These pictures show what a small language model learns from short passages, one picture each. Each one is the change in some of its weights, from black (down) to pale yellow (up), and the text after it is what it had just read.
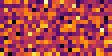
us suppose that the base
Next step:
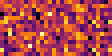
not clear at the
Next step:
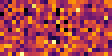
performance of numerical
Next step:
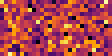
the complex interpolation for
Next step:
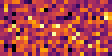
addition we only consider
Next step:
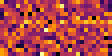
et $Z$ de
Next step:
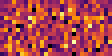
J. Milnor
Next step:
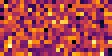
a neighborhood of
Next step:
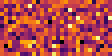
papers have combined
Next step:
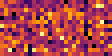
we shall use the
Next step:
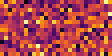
is a particular case of
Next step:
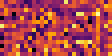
we have computed a
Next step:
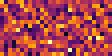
or observe, and optimal
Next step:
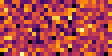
there exists a sub algebra
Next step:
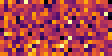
0 \textrm{,
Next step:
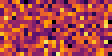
numerator of
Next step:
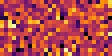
natural to study the
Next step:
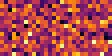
is composed of the
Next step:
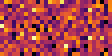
trying to
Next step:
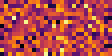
exists a sequence of edges
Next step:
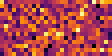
and $w+\frac
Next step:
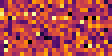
all } b\neq
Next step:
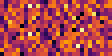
rigid, or
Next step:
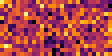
$\ell$; see also
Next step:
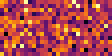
equation, because more
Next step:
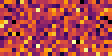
It follows that its proper
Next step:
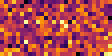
is given by other expression
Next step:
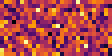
last equality. It follows
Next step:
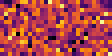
$k \rightarrow
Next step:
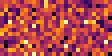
system in Figure 1 be
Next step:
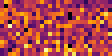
we might want
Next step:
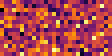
of our) main theorem
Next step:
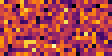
r < \infty\
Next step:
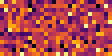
the contribution will
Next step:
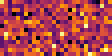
order statistics which
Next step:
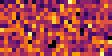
zero locus of the
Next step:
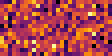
dt d\omega
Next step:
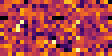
exchange of
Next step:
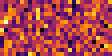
permutation and the
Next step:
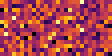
process on the infinite regular
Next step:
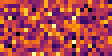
prove the upper bound when
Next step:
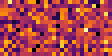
ou bien
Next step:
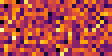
For such domains,
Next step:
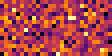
on affine nested
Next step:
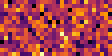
particular difficulty
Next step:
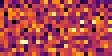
is nonzero over
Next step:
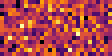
impose Dirichlet or Neumann
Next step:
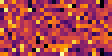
the series and parallel
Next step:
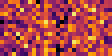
haben wir
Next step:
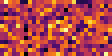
first considered by Euler
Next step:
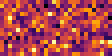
number of connected components in
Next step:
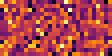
the set of prime
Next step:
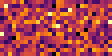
$\theta$ is obtained
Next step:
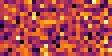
a 1--parameter
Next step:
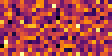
standard normal quantile
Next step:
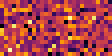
restricted to the zero
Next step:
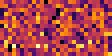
line of research.
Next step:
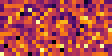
A proof can be found
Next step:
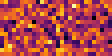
square-root of
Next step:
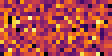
can be applied.
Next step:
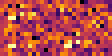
which contains all continuous functions
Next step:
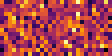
or stronger,
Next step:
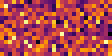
$\ib$ is a
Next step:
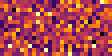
IMU. In
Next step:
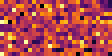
$S$, such that
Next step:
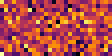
the CW equations of
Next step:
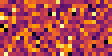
symmetric spaces of functions},
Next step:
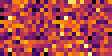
over a smooth irreducible curve
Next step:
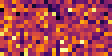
of degree $d$
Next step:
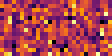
to recover this loss
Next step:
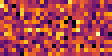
from $0$ for
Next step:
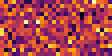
is Newtonian and
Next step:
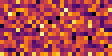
describe the central fibre
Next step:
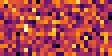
cables around
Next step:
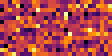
first phrase sufficient
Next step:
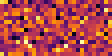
orientation reversal equality
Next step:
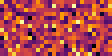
the valleys
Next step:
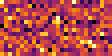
measures will give some
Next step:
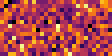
the learned
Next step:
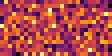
$\hat E_B
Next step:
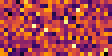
thus the front
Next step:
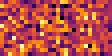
can be easily checked
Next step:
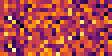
\item there is a
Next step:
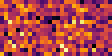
things explicit, we
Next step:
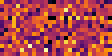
convergence behavior. In
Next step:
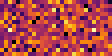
the outermost
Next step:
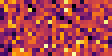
the infinitesimal
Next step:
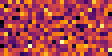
{\em More than
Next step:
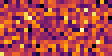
Step 1, we
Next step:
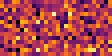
intended for all
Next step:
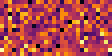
play an important
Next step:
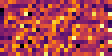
blocks of a
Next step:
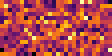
$n$ be
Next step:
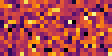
\\ \overset{(\partial
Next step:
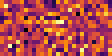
$K$ such that
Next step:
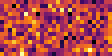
it takes values in
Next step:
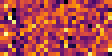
\and Zhi
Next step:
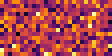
of the concave
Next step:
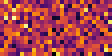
no clue as to
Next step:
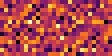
surfaces was proved by
